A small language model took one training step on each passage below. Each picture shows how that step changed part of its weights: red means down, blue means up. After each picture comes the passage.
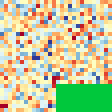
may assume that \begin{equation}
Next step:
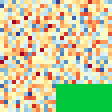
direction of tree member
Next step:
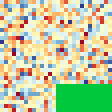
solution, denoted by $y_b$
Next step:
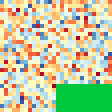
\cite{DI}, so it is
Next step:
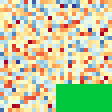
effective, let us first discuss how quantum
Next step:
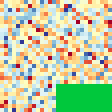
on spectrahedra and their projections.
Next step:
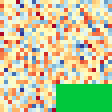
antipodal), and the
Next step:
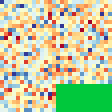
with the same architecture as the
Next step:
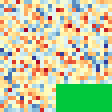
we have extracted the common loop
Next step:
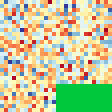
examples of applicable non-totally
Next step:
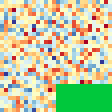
A soft elastomer like
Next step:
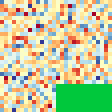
\R^n$ denote the complexified
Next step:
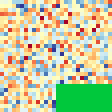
itself. We demonstrate numerically
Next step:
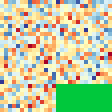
States in the computational basis are
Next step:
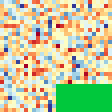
expectancy; we do not have
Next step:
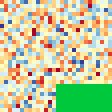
semigroup, it suffices
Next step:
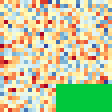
of QCD at Finite
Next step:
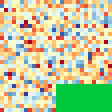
cooperative $n$-player
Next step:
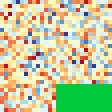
\end{eqnarray} Hence by Lemma 1
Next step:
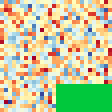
a graph and the fundamental group is not
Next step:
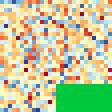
We claim that \[ h^0
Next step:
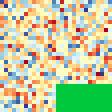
condition $\mathcal{R}(C)
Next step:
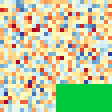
we can eliminate it from three
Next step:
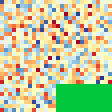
given in References [15] and
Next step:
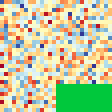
thirty years, rare
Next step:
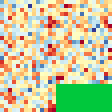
%%% \begin{equation}
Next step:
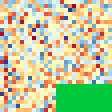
$j$ entries of
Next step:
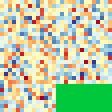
decrease of second-order correlation to
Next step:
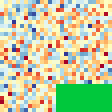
coherent, focused
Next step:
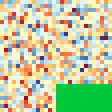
$y_i$ has length
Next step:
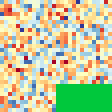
a different, analytically solvable
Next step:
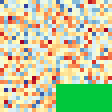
$\epsilon^{ijk}$ is the
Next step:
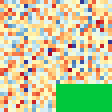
be iterated until it has
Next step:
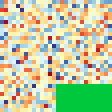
publication of this paper.
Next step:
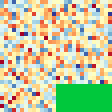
restriction to $O$. In our
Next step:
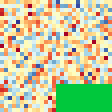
of open systems is exhibiting
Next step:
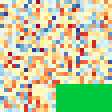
as prior assumed constraints, initial
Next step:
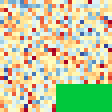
these uniform background charge distributions for every charge
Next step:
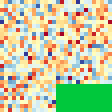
probability that these two vertices are adjacent
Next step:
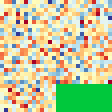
prescribed boundary. We translate this
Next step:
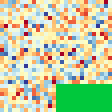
= \lambda B_n(x)
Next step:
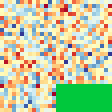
of an adequate witness
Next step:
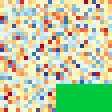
emitted from a highly localized
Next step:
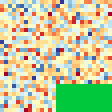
is important to note that the dispersion
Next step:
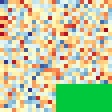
for interest in solar variability is the
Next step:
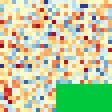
observing a ME that inverts as
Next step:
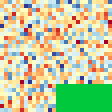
graph $G$ is always smaller than its
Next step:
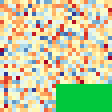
\left( t\right)
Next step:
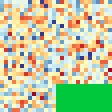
combination of graph diagrams obtained from
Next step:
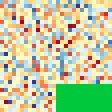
in $G$. We call the
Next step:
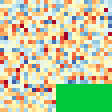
described. First, an agency
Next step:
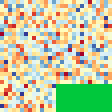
proof of the key fact that $\tilde
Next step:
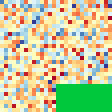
the moment generating function transform as the linear
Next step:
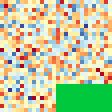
large Hilbert space composed by the
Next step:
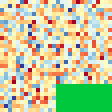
(\ref{preinflim}), we have
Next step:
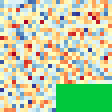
weather on sub-seasonal
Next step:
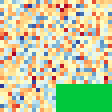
(FODO) channel using
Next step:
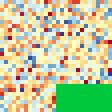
was forecast, what was the observed
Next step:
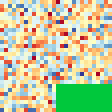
is not supported by their respective code
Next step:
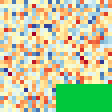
the simulation of visible satellite
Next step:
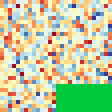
ambient space affording
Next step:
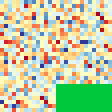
an indication of the quality of the vertex
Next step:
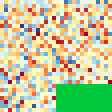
damping oscillations of the
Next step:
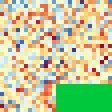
extension class $[E_3]$ and hence
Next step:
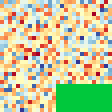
$n>1$), and all the basis
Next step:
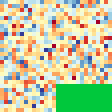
In contrast, the model energy is
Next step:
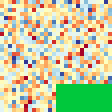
deeper level of information interaction compared to
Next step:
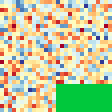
we adopt the radio structure
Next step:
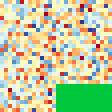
{\it et al.} have studied the
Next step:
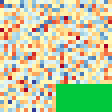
of $\mathcal{B}(W)$ corresponds
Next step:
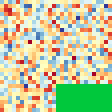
a completely monotone function if and
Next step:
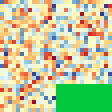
function integrate to one. This calculation
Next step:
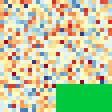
explained by interference between the sources at
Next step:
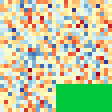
step, photons in the position
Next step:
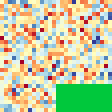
efficiency. By highlighting the
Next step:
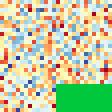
been mirrored (resulting
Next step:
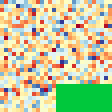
trajectories of the covariance matrices
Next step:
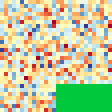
eigenfunctions $\phi_1,
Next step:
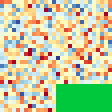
is attributed to resonance
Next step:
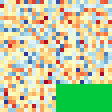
minimale, finiment non
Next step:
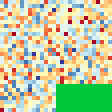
two containers the entropy increases according
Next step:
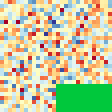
published version). Then,
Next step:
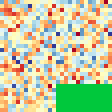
a generating set of compact objects.
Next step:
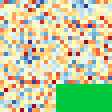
Hardy spaces in the corresponding couple
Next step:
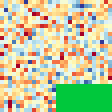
that weights $w = \{ \omega
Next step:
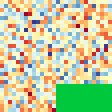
linear perturbation theory (solid
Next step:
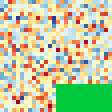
$Z$ pole. The
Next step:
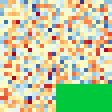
knowledge about being a lesbian &
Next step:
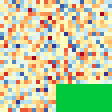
state equilibrium geometry. The
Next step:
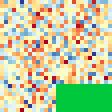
du th\'eor\`eme
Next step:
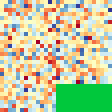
closure of its interior and that its
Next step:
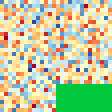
the dimension of cohomology groups of
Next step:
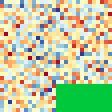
of arrival information of the
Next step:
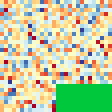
the space of $\theta$-functions of
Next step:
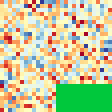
a complete misalignment between performance and
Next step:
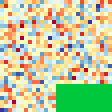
corresponding GRB, the same below).
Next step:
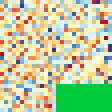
regression. The total number of
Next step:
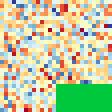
serve as a universal approach to
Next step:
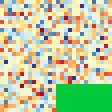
$\sigma$, $\m$ quantifies
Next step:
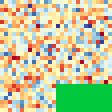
\section{The inductive step}
